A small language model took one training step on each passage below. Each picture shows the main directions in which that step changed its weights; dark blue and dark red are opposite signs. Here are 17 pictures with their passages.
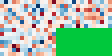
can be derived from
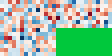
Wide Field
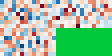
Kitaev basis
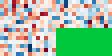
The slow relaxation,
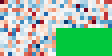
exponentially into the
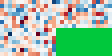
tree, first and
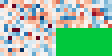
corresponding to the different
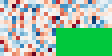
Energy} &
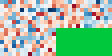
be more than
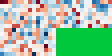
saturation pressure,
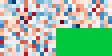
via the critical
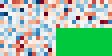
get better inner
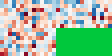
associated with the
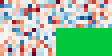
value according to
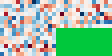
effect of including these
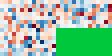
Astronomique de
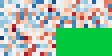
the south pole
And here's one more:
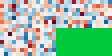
but about 10\%
